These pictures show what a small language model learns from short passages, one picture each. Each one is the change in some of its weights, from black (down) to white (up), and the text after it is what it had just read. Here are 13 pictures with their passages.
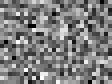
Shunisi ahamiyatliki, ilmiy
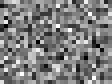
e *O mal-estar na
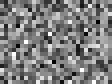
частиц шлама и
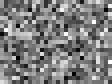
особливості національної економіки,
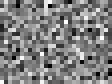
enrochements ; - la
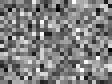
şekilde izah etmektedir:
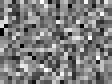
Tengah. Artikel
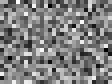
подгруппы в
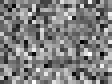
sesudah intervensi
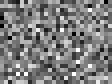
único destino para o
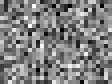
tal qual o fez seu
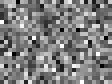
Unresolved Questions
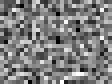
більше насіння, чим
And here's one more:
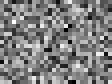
O primeiro edifício é
